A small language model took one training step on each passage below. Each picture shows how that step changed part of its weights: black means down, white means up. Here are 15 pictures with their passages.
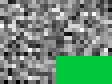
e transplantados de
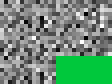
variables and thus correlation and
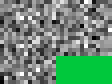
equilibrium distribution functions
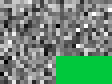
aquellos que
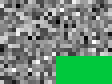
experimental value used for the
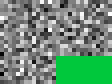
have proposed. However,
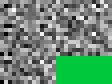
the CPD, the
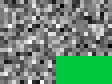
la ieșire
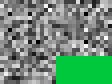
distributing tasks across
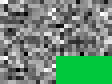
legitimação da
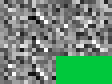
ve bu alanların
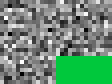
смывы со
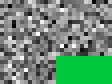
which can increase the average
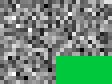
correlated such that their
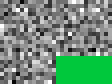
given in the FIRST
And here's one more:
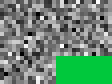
poderá responder por
